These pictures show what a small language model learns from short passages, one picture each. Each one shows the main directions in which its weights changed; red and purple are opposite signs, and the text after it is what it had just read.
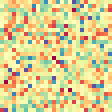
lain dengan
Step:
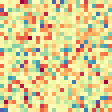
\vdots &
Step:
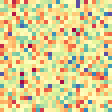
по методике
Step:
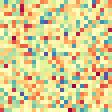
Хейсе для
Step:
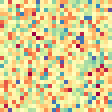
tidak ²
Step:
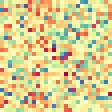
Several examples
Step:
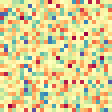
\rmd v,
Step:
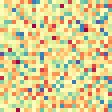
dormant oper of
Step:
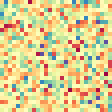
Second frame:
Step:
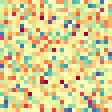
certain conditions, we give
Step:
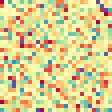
entries. In
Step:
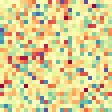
terms vanish,
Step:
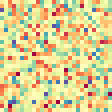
жана жер
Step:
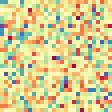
not always
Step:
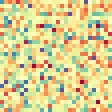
of information is in
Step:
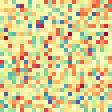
sua posição
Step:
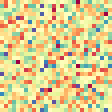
We consider a sequence of
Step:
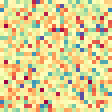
y didáctica
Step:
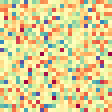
Сумка та
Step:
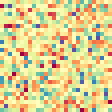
triangles are
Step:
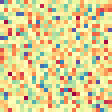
solved on the unit
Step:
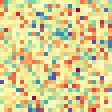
ampliación En
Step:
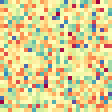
be the image of
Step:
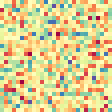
splines over
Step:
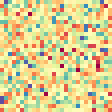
aceste fundamente se
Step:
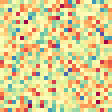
then be to use
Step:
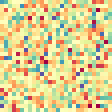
be the total number of
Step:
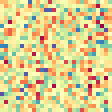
constant for a class of
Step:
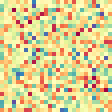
the corresponding nonlinear
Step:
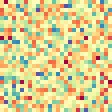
to effectively compute
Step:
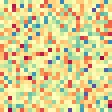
As we shall see
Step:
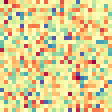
construção do
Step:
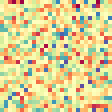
routing process
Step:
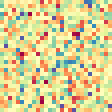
only one of these two
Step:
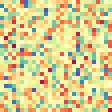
% % \noindent The
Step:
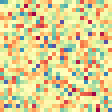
with $s_k
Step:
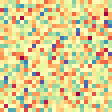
any commutative
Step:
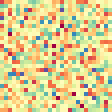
a branching
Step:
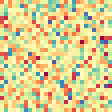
Construction University,
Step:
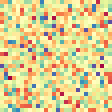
generated graded
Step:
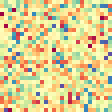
la moyenne
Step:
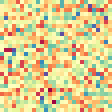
polynomial of $x$,
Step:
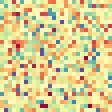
the second equation in
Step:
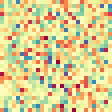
we establish some
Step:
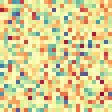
car to drive
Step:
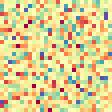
va ifoda
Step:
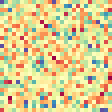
third place
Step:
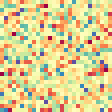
previous section, we
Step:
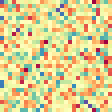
of International
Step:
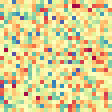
di Daerah
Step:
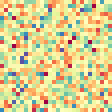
The effect of
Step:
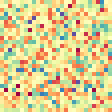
- tempo de
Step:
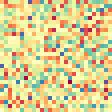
be a function. The
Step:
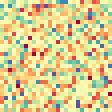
las estribaciones del
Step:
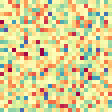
equations and inequalities
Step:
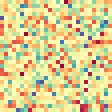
simlar yoki
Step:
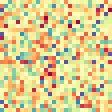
conditions} The set
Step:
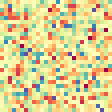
the comprehensive
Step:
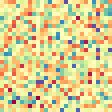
acest caz
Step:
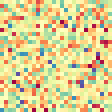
the ratio of
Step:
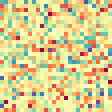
functor induced by
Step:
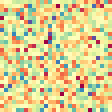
oldini olish
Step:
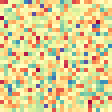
implemented for the
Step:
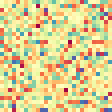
of even weight.
